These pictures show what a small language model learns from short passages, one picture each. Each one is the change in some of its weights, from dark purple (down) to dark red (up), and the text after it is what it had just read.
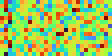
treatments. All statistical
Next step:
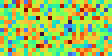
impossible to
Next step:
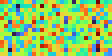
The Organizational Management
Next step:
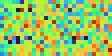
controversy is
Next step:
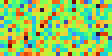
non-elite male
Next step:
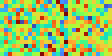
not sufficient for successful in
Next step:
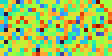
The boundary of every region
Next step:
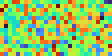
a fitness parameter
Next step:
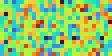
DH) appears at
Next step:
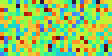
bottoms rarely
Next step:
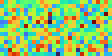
& \cdots &
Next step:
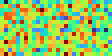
showing the Barcode gap
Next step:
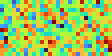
is attained. Now
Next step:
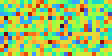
file* that will
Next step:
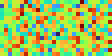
1, if and only
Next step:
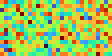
{\it vertices},
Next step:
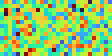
at PT.
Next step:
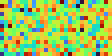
advertising or
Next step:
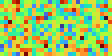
and a map with
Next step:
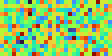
Results The subject topically
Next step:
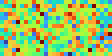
the proof of the previous
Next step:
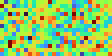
decolonial design
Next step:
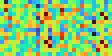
SPSS software were
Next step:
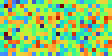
be regarded as a
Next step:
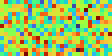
and thus $ \|
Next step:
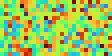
with difficulties during
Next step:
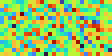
renewal of the
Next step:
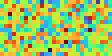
this consider the diagram:
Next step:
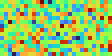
of Condensed
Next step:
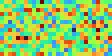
education. Conclusion The
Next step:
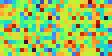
the numbers indicated by
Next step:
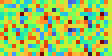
(2), respectively.
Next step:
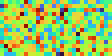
G$ if and only
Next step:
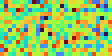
extended Dynkin diagram
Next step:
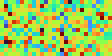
not comply with the
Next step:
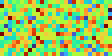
time scale. To apply
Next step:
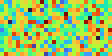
algorithmic applications of the
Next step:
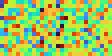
state measurement. \item
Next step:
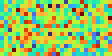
resulting functional forms are shown
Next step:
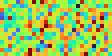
body axes, and
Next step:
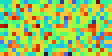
The view of the
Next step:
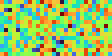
traditional scope of urban
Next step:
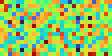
section 1 below). Such
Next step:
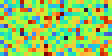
learning, including systematic
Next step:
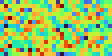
dry reference configuration.
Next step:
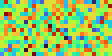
classifying each fuse
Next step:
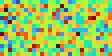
$X$ be a
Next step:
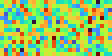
Since both row and column
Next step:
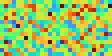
to determine the nature of
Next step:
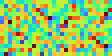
X \times Y$
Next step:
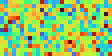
the mirror
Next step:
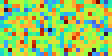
Rydberg constant
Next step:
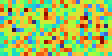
is a hyperbolic group with
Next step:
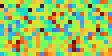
results in delayed
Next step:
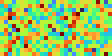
encourage them to
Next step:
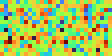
this obligation is
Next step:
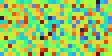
the $i$-th
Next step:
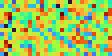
from the equivalence class.
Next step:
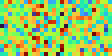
and Plant Diversity
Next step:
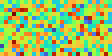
the scenarios: •
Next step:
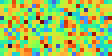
the integral with respect to
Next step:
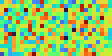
changes with age. Figure
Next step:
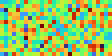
inaccurate and
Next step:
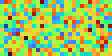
number of the nodes.
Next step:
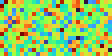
one hindering
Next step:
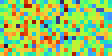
n$ where the vertices
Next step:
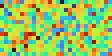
Further, the time to
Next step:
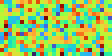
discovered that the
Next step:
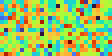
the units are single which
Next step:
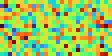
three dimensions, as one
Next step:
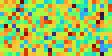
by clicking the
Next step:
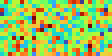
in use, several
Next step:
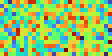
a powerful tool for
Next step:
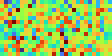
not appear in any
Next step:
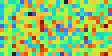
of hair is
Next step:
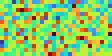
Zhang, Z.
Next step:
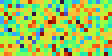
such correlations might
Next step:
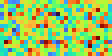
was performed, good results
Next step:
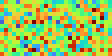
in reducing the frequency and
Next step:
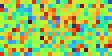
the preconditioned system
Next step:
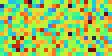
in parallel are explained in
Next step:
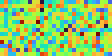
From Indian Ocean
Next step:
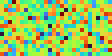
sets up a correspondence between
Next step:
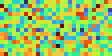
Appendix 2 presents the
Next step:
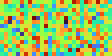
and Statistics, University
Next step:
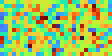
trauma, or
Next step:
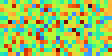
or the full conformal subgroup
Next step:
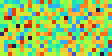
correction) or the
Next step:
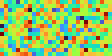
agriculture is gaining
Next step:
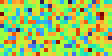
Sobolev spaces with
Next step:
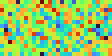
& KPIs
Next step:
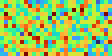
and determines hence different
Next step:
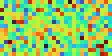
last section, we study
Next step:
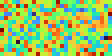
Veterinary college
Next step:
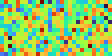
Affective Need
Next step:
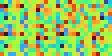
a particular exponent
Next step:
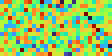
devices. The computation of
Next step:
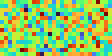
u_t \geq
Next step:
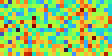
can use to collect
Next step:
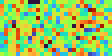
and cooking
